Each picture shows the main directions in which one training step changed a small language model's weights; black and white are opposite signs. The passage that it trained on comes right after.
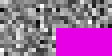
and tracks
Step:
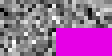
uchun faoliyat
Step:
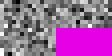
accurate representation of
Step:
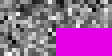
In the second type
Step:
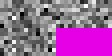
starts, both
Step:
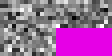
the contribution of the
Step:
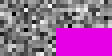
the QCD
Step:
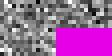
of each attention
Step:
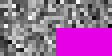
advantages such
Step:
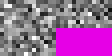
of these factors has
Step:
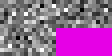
{\it measurement}
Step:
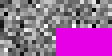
diseases for
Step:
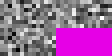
in spectral efficiency when
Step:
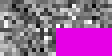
being and to
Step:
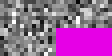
scale. An
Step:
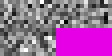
We also need at
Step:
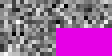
technique on a
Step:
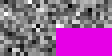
by means of a
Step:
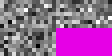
time steps:
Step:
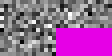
Paz Estable
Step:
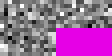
wall has been
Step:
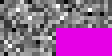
organization were for
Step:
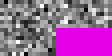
of the marked
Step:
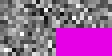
are five different
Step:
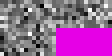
а также
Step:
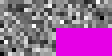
two key physical
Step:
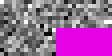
gas) for the
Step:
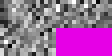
people called
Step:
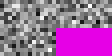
further implementing the
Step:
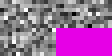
the Hartree
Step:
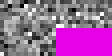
en cada
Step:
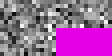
function if a certain
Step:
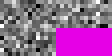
hitherto presented
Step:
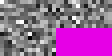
operations are often
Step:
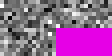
behavioral modeling
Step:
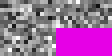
the study of
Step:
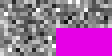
during the study of
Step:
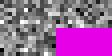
This operation is
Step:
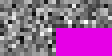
method with long
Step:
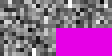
will be adopted
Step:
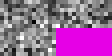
find the strings
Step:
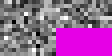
left and right
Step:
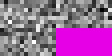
Scalar density
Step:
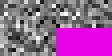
productie de
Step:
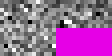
dataset Cell
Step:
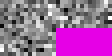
gram positive
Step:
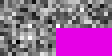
find that the
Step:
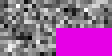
complexity of the
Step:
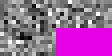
difference between the
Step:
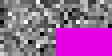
% entre 20 et
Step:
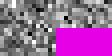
be parameterised by
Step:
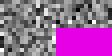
and is a valid
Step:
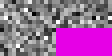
hadron production and
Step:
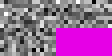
P *et
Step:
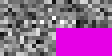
whether a block
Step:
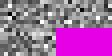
planned for
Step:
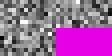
This study also
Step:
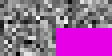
ve beden
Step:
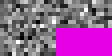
of the UE
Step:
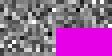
and Wang,
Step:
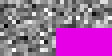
systems integrating
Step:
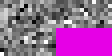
há muito
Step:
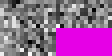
interesting to note
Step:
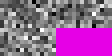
we assume that
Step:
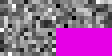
dini dan local
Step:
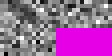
that the original
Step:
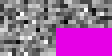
of the cans
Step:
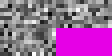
the continued
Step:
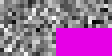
kind of
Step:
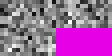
determination of
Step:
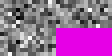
such cases the
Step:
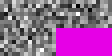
than those from
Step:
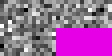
dips below
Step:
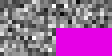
aber auch
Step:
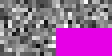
bu individ
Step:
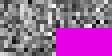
thermography also
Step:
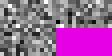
Research Ethics
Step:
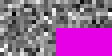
search engine
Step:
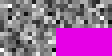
probability is simply
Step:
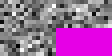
the outer bound
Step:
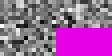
this 30+ year
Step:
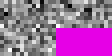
by means of digital
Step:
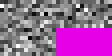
as camadas
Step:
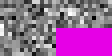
photon energy is
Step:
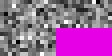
with that the
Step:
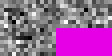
components of the
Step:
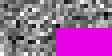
se entiende
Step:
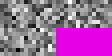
its very high
